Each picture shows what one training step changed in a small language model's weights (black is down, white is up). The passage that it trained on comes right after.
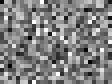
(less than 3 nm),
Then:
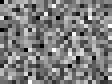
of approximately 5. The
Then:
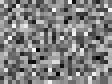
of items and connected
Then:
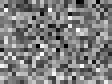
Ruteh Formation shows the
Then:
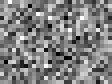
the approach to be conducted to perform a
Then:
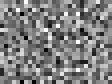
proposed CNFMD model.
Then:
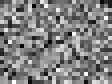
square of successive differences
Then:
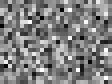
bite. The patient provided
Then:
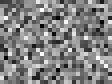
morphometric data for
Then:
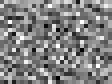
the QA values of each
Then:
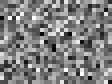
mainly cattle,
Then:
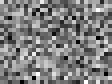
(b) for heating up to
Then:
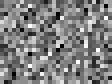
project-based learning, and
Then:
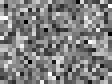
women who live in the
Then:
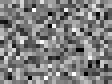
discrete set in 2D
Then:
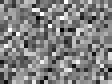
score category increases,
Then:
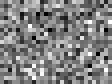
are invisible to some actors
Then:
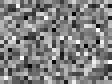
storage periods.
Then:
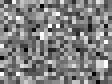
2: Internal structure parameters
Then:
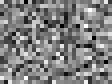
and the human rights literacy
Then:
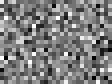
it." (As soon
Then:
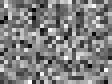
disability certificate with
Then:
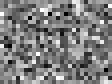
a virtuoso.
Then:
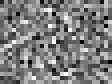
demanded by stakeholders,
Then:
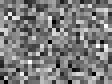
listed *Papilio
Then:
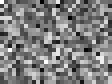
like PBL may encourage
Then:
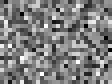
suitable fitness function can
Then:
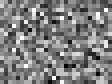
the grammar issues.
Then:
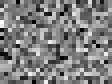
produced, supporting the
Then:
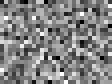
Cost C₃ by
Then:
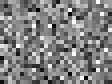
Shavkat Rahman
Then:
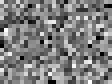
New Zealand.
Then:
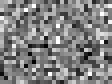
international cooperation actions in
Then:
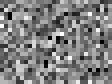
serve as a rich source
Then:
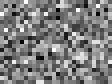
in the electoral processes,
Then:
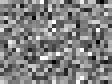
systems,[2,3] as
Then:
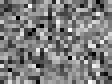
which very little is
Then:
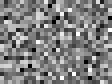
in potential income gains.
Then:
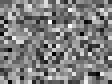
thrust when taking off
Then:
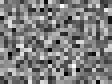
ESRC Centre for
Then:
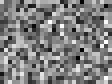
Nigeria. This paper
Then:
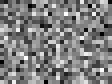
most difficult unsolved
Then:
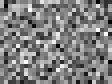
model of the tank container
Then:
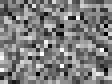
author then I cite the information
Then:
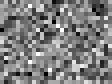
priori yielding information
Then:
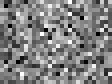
utmost importance,
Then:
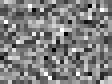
support a culture of a healthy
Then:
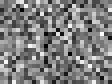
of the extant literature
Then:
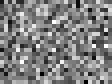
practices using medicinal plants
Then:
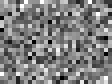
Saturday posted on
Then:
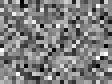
choice experiment has been developed to assess
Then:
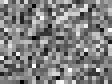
benefits such as reduced carbon
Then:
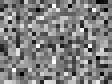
Humanities); Public
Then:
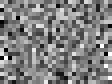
1-limited, respectively.
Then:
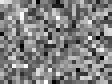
subjects with myopia in
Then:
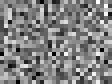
jazz recordings:
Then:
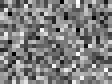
of mass illiterates and
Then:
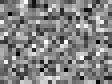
Fictional World The
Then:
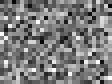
and Vitamin D
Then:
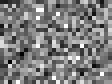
items had their mean values
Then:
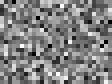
only questioned but openly
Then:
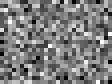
Management Plan for Life
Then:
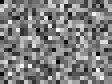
to determine the utility
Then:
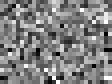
and operators. This new
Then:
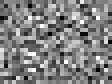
state decide which $a \in
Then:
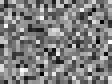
this process by ensuring efficient
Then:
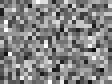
model As we explained in
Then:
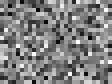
SVM is to find the
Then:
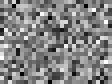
SEM study confirmed the
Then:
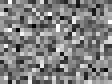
impact in enzymatic
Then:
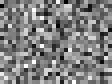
international corporations in accordance
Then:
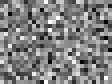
afterlife: - Yes -
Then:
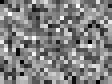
II Section 6.3)
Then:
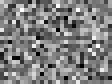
the fact that the student is
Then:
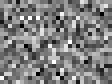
This region on the western
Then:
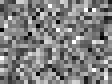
therefore the foramen
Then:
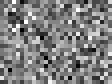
the expression of α
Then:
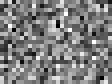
due to fibrosis,
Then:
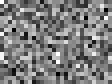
may have that the operator is well
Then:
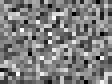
star topology networks with many
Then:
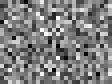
environmental dimension indicator
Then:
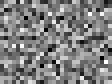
an inclusive school culture
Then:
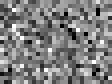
after the onset of the
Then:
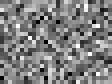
pitch; whereas the
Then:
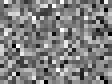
nature makes them able
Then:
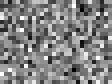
prophylaxis and they
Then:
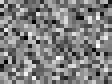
will enhance factors that increase
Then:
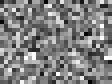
way a supportive professional
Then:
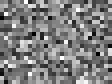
the potential of caffeine
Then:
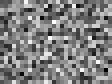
plane is replaced by
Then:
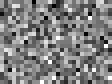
economic redistribution to the
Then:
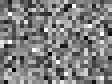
digital transformation strategies on
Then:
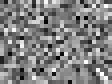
abrade instead of
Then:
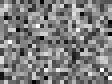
more vital on the period.
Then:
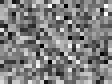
can become factual in specific and
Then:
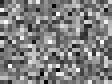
supervision O.M.,
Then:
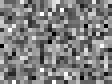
stake of Foreign investors
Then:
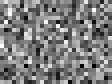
misdiagnosis. There
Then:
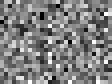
were rebiopsied and 3
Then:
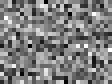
to keep the organization under
